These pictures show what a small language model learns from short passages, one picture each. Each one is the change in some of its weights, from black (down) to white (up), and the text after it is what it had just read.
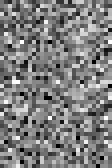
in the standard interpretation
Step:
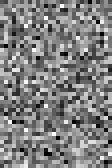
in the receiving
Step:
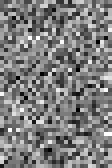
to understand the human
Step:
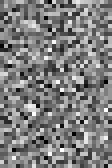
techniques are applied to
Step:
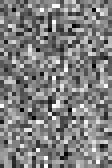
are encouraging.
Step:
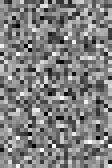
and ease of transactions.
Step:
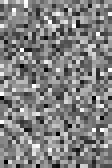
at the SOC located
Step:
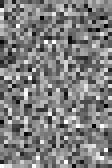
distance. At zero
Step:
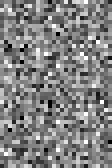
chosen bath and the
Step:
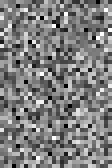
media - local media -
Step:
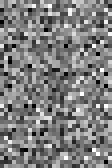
side stake spars
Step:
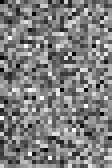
level) where *C.
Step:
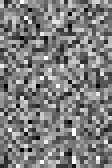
the measured nuclear
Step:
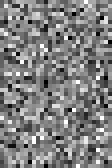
All APARs have
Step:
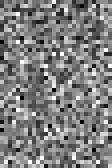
a simulated signal composed
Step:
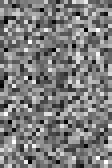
In Test Driven
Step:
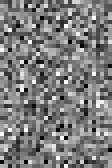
and white dwarfs
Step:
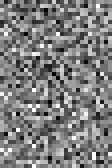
the SRI across the
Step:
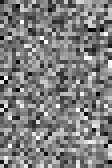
without affecting the analysis.
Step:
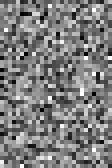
multi-parametric signals
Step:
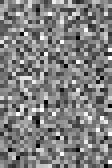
equation (GLE), which
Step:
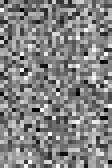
the study shows that, it
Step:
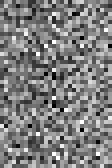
criteria related to
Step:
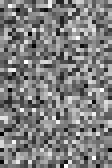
greater than what
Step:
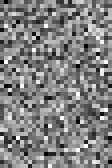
that the cross section for the
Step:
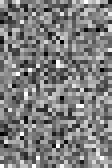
functions should have zero
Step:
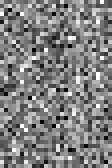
of "virtual"
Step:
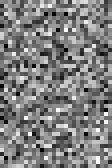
bias voltage is
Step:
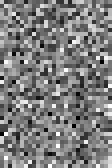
of the resulting part or for
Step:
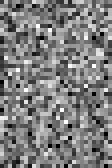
provide a comprehensive
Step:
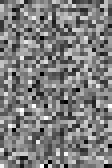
volumes and different container
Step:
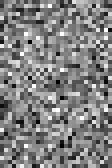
a larger mass, \\ -
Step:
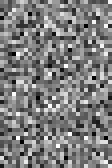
differentiated framework for
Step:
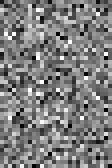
during adolescence,
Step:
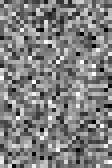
of three α_2
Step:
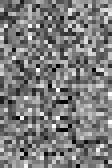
special needs is the
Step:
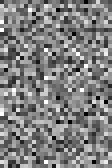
explants, furthermore,
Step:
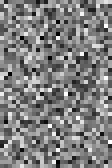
AGN. 30 of
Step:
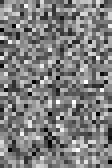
references for each,
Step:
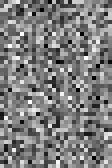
all cases was 300s.
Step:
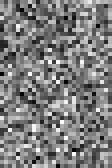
discuss the choice of
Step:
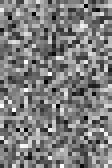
indicates a dose rate that
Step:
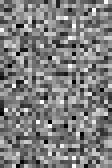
ordering appears in
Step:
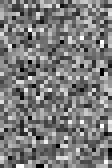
a need to fill this
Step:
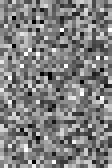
living and to fill
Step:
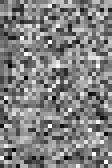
beam splitter
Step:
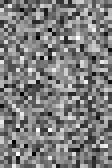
the effective data rate and real
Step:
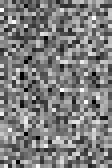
the necessity to
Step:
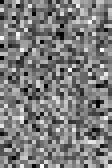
demographical conditions, and
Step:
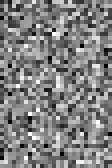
have been found. However, this
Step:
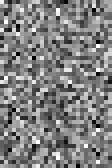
for antimalarial
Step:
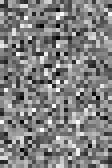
km to the Figure 2.
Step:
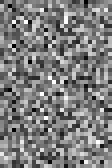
categorization, or
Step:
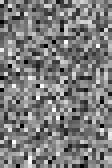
certain task and has
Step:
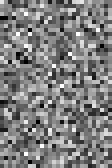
establishing a
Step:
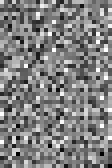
a vehicle
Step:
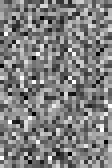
and the gross concentration
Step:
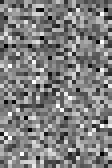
IR spectra: The
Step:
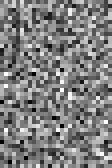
[2], demonstrating
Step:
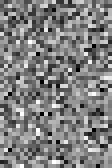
to describe both the rate and
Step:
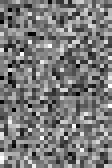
particularly for professionals
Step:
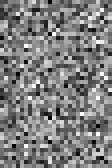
true momentum.
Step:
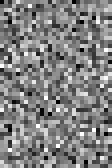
below $T_C$,
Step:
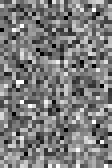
suggest that the involvement
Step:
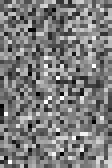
to create a strong first
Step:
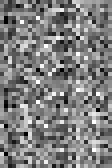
deviating from his
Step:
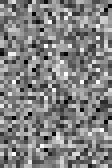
restored. It is
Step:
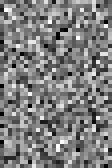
noisy. Additive
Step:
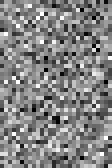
\\ \end{tabular}
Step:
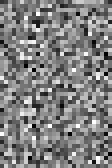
floor complaints
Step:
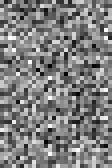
the absence of electric
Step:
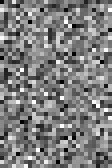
Progress Report
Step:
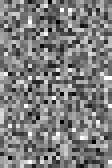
and research are to move
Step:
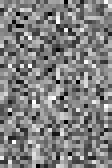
by Rühle
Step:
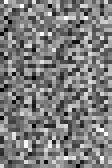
footprint, while
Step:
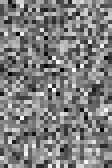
intervals are zero.
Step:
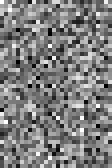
in endemic areas such
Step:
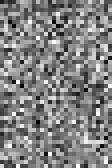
into two formats for
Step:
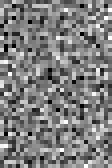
B20 unit cell,
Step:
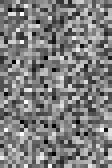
was defined by comparing the
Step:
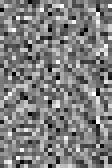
RN., MSc.
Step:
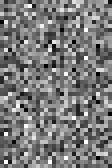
actual residential
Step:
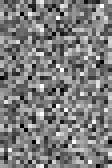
responses over multiple
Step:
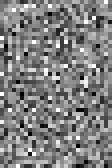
National Tsing Hua
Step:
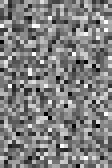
subtracted (standard
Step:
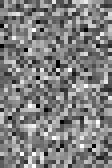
authors are motivated
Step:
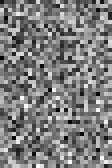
network, all buses
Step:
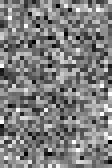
potential proportional to the
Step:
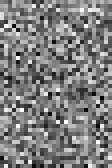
also wear and tear that
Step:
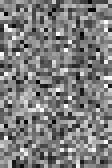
by introducing orbital
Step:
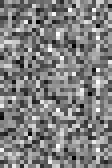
Finally it includes the
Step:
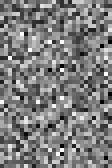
a unique input
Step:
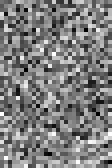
by the subjects in the
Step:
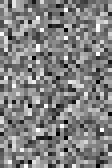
A., Walder R.,
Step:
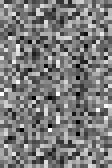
of rotation of the
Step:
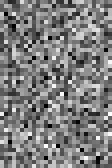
from the averaged real
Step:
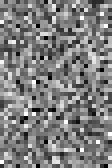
is negligible and we
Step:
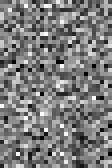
and kept in a
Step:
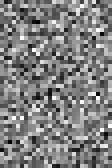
the input channel.}
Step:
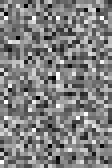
ownership of an
